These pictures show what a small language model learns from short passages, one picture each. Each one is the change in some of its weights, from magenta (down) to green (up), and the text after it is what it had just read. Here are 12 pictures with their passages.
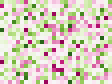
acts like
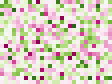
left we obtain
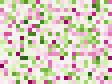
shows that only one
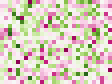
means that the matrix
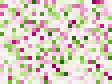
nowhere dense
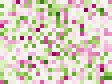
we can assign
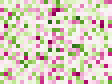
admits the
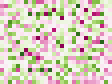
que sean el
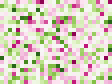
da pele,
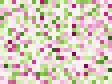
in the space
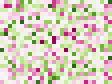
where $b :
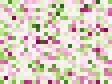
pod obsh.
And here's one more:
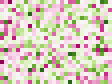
concludes with
